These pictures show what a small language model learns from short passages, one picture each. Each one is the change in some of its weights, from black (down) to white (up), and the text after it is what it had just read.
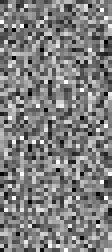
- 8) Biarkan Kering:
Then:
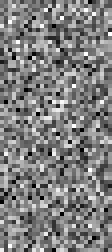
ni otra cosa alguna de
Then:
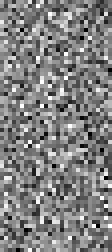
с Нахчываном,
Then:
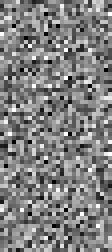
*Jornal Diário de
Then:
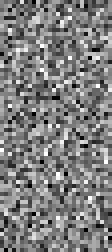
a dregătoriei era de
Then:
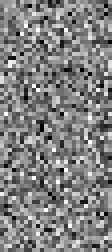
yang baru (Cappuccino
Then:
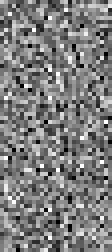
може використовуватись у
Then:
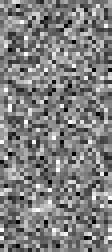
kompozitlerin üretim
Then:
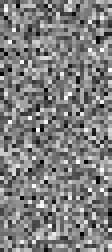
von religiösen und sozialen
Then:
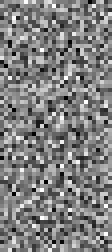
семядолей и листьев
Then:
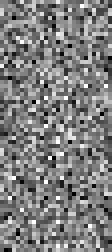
darbs pilnībā
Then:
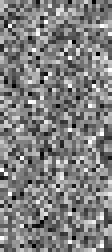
Trade, Kharkov,
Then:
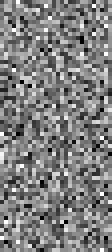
addisoniana, tendo a
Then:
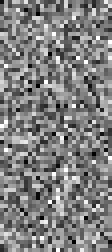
отношении ценностей,
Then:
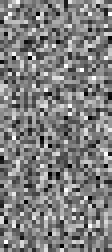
1983 of a bacterium
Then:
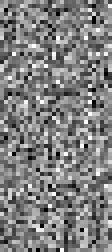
A avaliação deve ser feita em
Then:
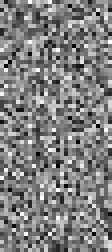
Observaciones Horizontes
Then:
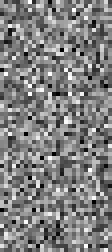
Engineering Sciences*,
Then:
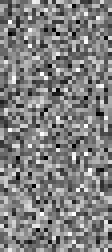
a) ***Ovqat hazm
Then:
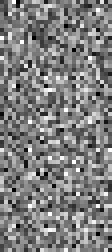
The IEEE 69-bus
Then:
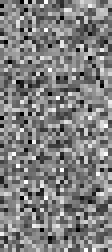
қилиниши зарур.
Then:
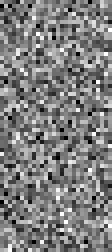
bölge ülkelerinde
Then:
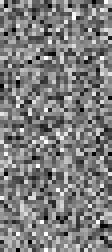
финансовой отчетности
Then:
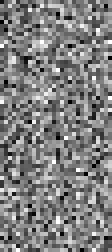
frouxo e rezarei no
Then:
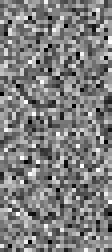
- BELING, E.
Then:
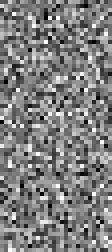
beradi. ASOSIY QISM
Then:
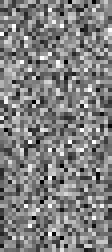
a poluição industrial,
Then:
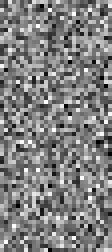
Issue-11 konsepti.
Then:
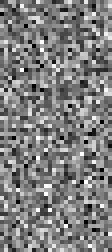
o comunidades que actualmente existen
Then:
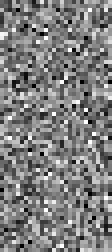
va tarbiya tizimida qo'llash
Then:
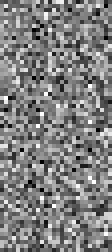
bo‘lib xizmat qilmoqda.
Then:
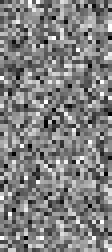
jadvallarning qaysi qonunni
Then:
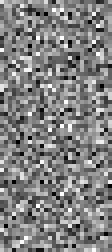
анализа в экологии //
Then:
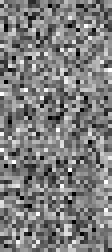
e Diamantina, conforme a
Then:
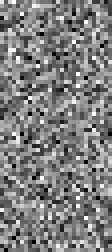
nicht als klassische
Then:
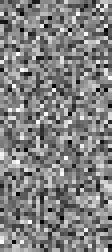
мети можливо при тому, що
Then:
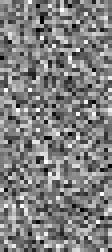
edukasyong batay sa
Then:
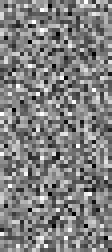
ambiente escolar, visando o
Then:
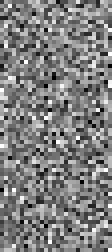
qiladi. Bu jarayon ularning
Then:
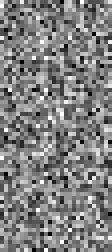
qız” dástanı
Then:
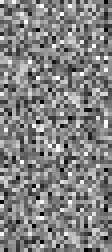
a que chamamos civilizada
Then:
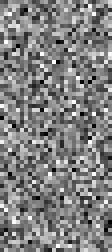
hayot yo'li, undagi
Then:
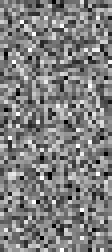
data transaksi dan jumlah
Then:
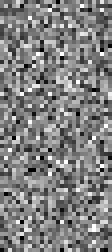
independência e liberdade.
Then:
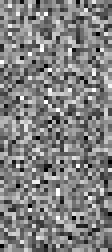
vazifani kattalar yoki
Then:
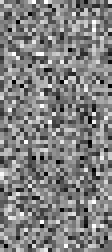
torna-se necessário a
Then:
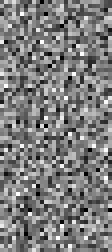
вузе; - выбору
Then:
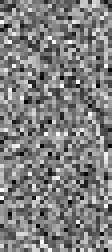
Empire, the United
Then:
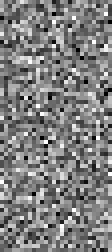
Умумий мезонлар: -
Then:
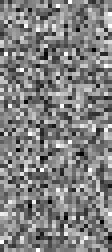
Shimura M. Cytokines and
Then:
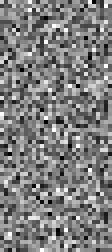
a compensação financeira. Para
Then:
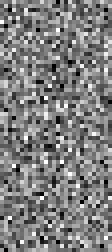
(2012). Grandiose and
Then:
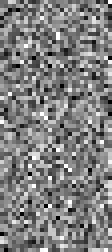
(24% gacha). Kartoshka
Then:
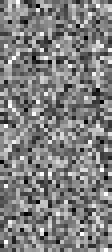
să existe o comunitate de bunuri
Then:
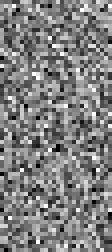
gender-neytral reklama
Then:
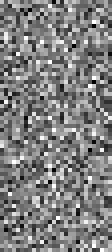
shu va boshqa ko'plab
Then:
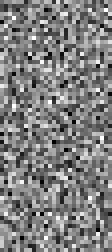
accentul fiind pus pe
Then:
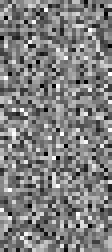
➤ **Variables de la
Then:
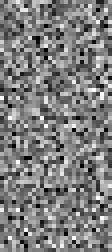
1-жилд (биринчи
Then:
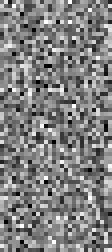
mahoratini egallagan
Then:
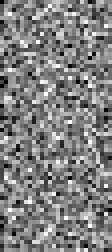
düşüş gösteren bir
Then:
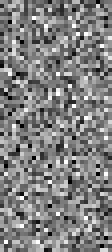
akurasi dapat dilihat
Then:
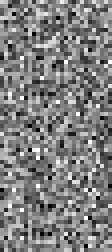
deutsch - russische
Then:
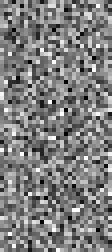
asarlari ham sulton Husayn
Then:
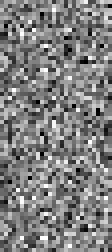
F, uji dan uji
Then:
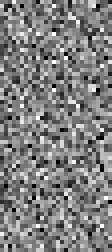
ортиб бормоқда.
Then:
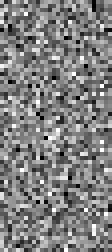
da segurança hídrica
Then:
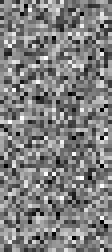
kelamin perempuan dengan
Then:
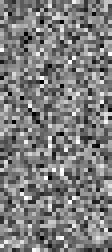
ulkan hissa qo‘shgan;
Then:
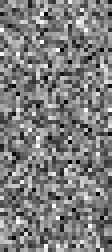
Mahalliy budgetlar
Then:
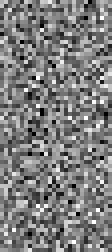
образовательная практика; -
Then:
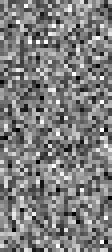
yaitu berupa pemenuhan
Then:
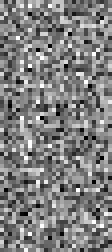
ёзги кўйлақлар,
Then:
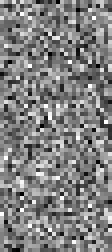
Ushbu maqolada Jismoniy
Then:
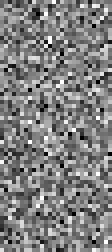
токов и напряжений.
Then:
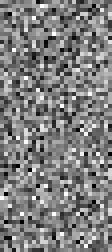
poderosa, pero requiere
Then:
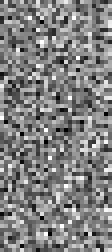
ularning fikrlarini qadrlash
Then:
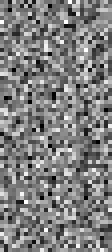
delle graminacee: a
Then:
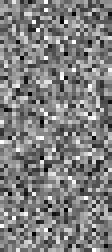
obtenida del grupo focal como
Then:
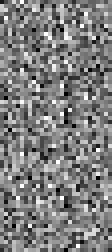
contre les moustiques vecteurs
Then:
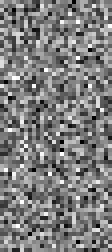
kabi iboralarimizga
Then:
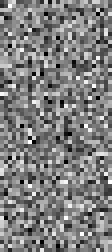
por las malas posturas;
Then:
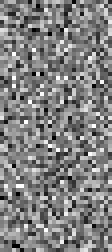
sido um desafio para as grandes
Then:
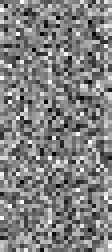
*Marché et organisations*,
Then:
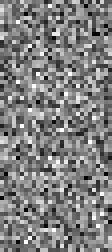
*Arch Neurol*
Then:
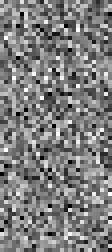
Datenformate wird in
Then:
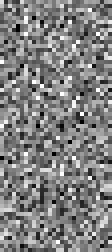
форми та змісту, можна
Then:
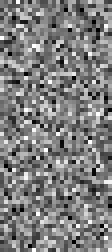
mavjud. Finlandiyalik
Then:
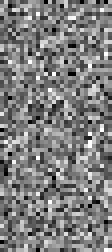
rasmda 2013-yildan
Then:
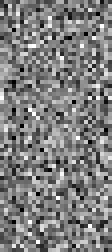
складів кримінальних
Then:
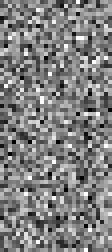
ularning qariyb 90%i
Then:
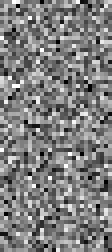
ipoteka kreditlari,
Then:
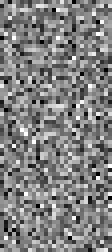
semakin mudah dan cepat
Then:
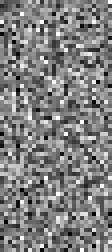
best format for solving this problem
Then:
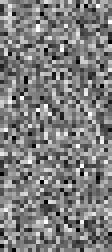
A., MARCHETTI M.
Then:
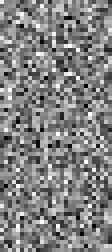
dada del desarrollo, es, en
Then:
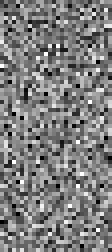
dasarnya berbeda. Lalu
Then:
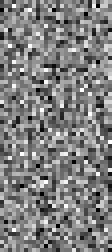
2. Schaufeli, W.
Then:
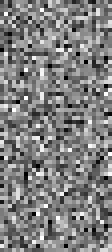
o'rin tutishini qayd
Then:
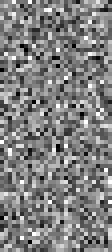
a conclusão de que não houve
